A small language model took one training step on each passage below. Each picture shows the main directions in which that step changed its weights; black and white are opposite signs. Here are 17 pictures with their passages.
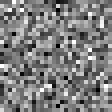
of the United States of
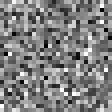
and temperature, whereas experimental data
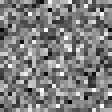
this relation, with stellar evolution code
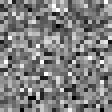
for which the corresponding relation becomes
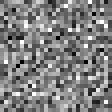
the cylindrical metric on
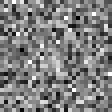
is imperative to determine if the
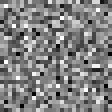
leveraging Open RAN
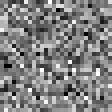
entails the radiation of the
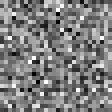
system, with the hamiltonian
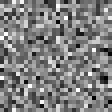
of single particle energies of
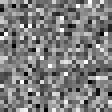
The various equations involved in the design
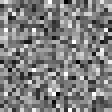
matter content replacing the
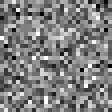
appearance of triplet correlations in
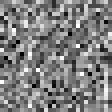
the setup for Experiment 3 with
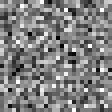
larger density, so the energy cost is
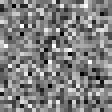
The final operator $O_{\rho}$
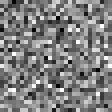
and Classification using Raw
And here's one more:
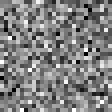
the distances of our sources. The
